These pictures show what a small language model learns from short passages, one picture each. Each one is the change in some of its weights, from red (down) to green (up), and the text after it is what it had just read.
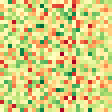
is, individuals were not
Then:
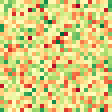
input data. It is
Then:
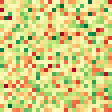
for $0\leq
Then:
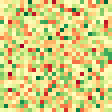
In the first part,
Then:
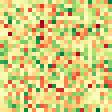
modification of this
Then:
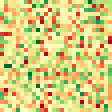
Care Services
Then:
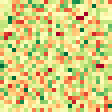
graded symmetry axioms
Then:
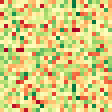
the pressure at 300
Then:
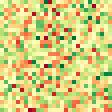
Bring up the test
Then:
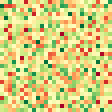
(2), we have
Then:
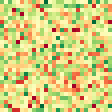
the project. The authors
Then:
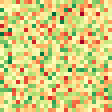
systems. We have used
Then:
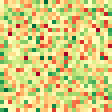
motions under this probability
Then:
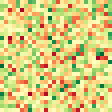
structure due to the
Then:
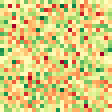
Note that a reasonable
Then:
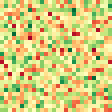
enhancing them to reflect
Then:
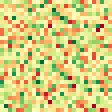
without comprehending the
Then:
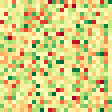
boundary condition for one of
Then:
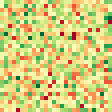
all $t \ge
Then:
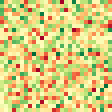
numbers of the second and
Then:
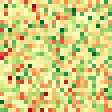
electrodes before exiting
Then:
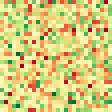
host of observational
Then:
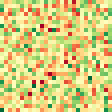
of centrality.
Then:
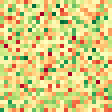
can approximately diagonalize
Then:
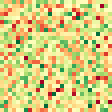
( \omega_j
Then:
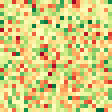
angular momentum of the black
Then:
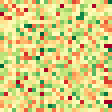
$s$. A direct
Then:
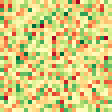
and is chosen in
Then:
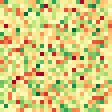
to the buckling
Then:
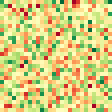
production during the information age
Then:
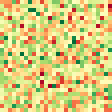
of noncommutative
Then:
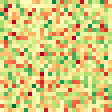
of exponent equations is
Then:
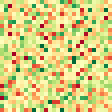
is plotted as a function
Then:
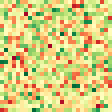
that the following boundary conditions
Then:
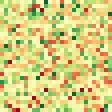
this paper. The
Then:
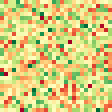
uniform and continuous energy transfer
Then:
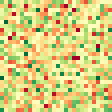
Over the course of
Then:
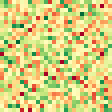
conjecture. \newblock
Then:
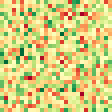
difference, is that once
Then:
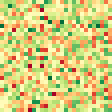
spectrum of GWs.
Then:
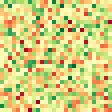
very meager.
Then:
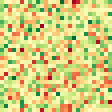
Using the modulus of
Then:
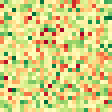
severe anemia
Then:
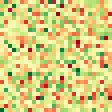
derivative method α cut
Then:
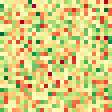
confident that the frequency
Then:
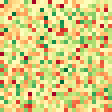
is determined mostly by the
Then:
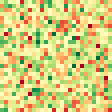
subgraphs. By
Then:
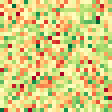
2). Focus group
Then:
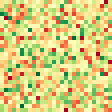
proving Cohn,
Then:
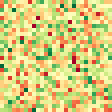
show that every finite
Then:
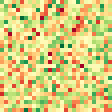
As the reader will
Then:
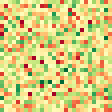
is no integration between the
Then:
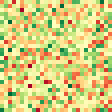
to guarantee that
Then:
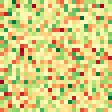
``Operator product expansion
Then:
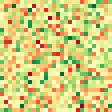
many other devotional
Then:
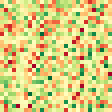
Bragg peaks are
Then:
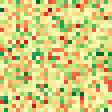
of $N$ but
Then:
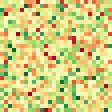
necessary requirement to obtain
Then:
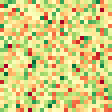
Theorem 3.7.
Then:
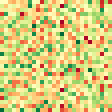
space concern).
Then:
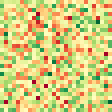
Facility on
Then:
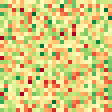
study demonstrated that students of
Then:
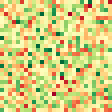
point $\bar x$.
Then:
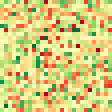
settle the case
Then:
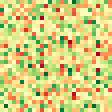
into the Hilbert space
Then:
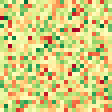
the first kind},
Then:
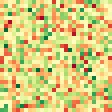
a nearby configuration
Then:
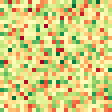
source that have been
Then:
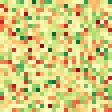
odd degree\footnote%
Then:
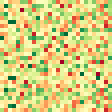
Operators with Applications
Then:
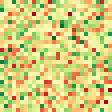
to limit or reduce the
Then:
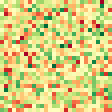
on risks only
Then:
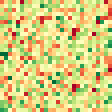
of an untagged
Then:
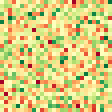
ones generated by our model
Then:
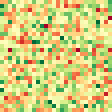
not good to regard
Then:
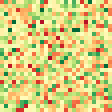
the energy variation generated by
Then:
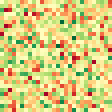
establishing a link between
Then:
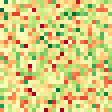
is naturally isomorphic to
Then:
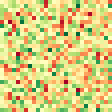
advantage in its business as
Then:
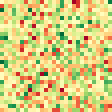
space dependence of the expectation
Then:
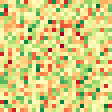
derived in this paper,
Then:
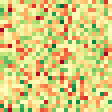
guaranteed. Therefore,
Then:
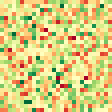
quoted commercial
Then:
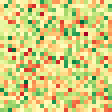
consider various patterns of
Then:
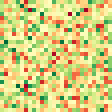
covariance matrix and
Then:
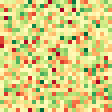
blue colour represent
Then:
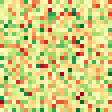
numerical relativity and the
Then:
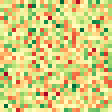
The sources of the
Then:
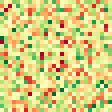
system is equivalent to a
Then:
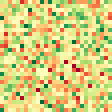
Original image.
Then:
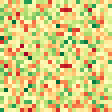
bosons is much smaller
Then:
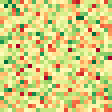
and A. P.
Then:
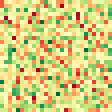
group. The infection
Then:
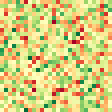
section in VBF plus
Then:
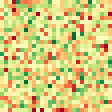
control of district
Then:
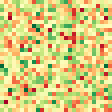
executed more than
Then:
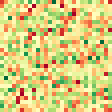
coordinator of the
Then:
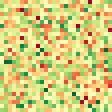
[10]. Although the
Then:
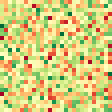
paper we provide an
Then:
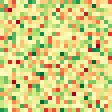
ammonia takes a
